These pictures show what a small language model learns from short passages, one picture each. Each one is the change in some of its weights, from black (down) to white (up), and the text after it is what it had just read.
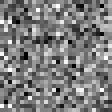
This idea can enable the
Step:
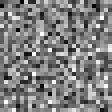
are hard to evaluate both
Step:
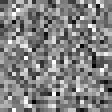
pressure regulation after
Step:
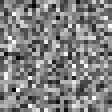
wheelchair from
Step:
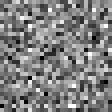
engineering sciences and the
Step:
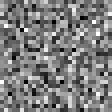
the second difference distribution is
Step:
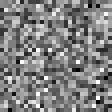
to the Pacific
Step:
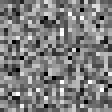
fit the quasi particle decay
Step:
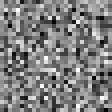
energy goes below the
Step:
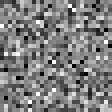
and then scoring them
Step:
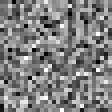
the errors and maintenance
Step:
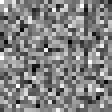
each other. III.
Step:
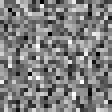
such as dc motor
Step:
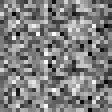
series (OMG
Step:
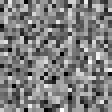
the overall health of the
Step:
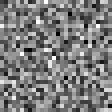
as classical wave theory would
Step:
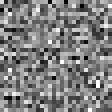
mass eigenstates of
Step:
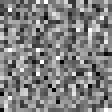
some fields of robot
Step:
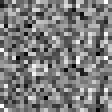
may denote the first proof
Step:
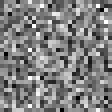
responsible for the body to
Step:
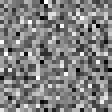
high quality in terms of
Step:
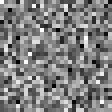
for 4 h.
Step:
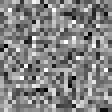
translating foreign
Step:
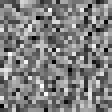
of p27 and
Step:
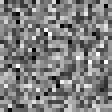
three stellar masses ($\Sigma
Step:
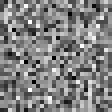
of emergent radiation for
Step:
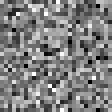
the deliverable contributed
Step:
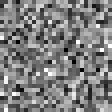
to define observables at hadronic
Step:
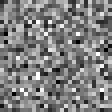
to the environment as a
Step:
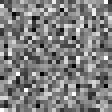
can be trained together by
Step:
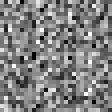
translational invariance of
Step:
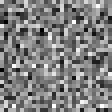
thermal Comptonization component,
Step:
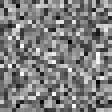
steady state for
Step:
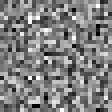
known that the main feature
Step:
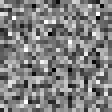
(using H&E
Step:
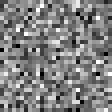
time to time or on
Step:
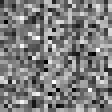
study utilizes quantitative data
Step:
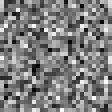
higher resolution measurements. The
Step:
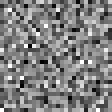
each peer )and
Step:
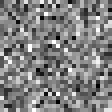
I think that AI will
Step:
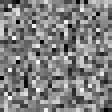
terms of ${\cal
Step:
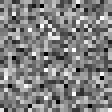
at singlet states and
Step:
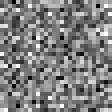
state formalism in which one
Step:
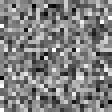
surface, where there is
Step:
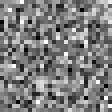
, whereas m_1
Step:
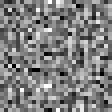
State, the reviewed
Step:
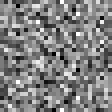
under the action of an
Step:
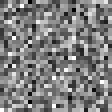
available, we have used
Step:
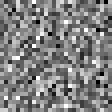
contributing to informed
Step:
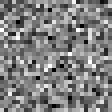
more pronounced
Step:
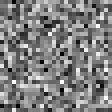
the gravitational behavior of such
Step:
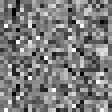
markedly influence the
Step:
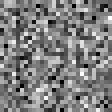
can identify the numerically
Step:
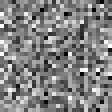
Maria” by
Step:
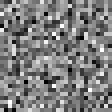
the bra index
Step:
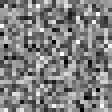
defined in the work report
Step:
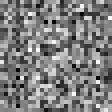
that the quark condensate
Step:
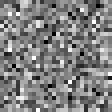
and Practised
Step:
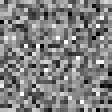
years. It is on
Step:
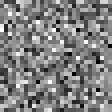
and Molecular
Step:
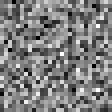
the frequencies of our experimental
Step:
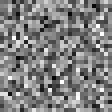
the NOMA
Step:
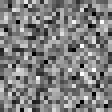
dissimilar historical experiences
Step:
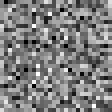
accesses by making the
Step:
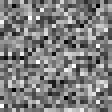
is assumed that the field
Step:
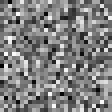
regime, besides of
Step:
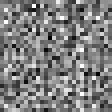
dpa, d)
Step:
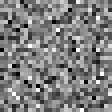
a solid-state
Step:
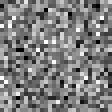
has lines in its first
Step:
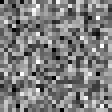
5 illustrates the distribution
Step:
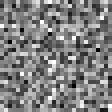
training specifically targeting
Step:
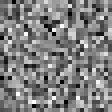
the channels of square
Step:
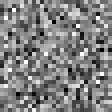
of UHECR
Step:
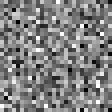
$w$ or a
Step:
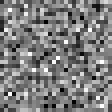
+ RT \ln
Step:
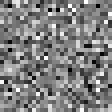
increases rapidly owing to
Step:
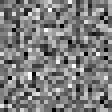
the user can transfer data
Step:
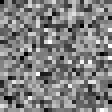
function, causing its
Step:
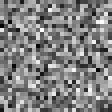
Existing studies used
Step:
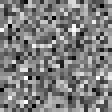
includes external RIAF
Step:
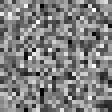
to render the
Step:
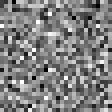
as necessary future skills and
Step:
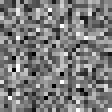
The specimens were tested
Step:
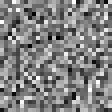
to other woody
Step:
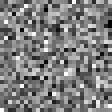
sum of squares is
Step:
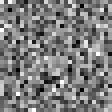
the observed number density into
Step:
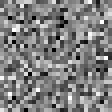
The integer λ
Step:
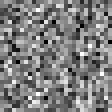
show evidence of such a
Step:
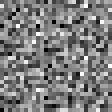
\theta /\lambda
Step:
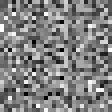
theorem systematically. These
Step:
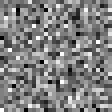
the IEC activities should
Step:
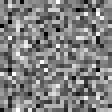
Information Competing financial
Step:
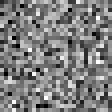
a reliable fit. We
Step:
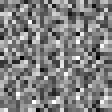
size of each anomaly
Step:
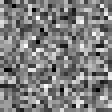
optical links, respectively,
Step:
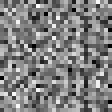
patients they studied for its
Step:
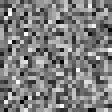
systemic redshift of the
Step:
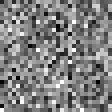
early—the consequences
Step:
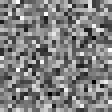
closure stage. The
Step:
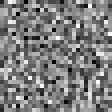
of salt concentration also
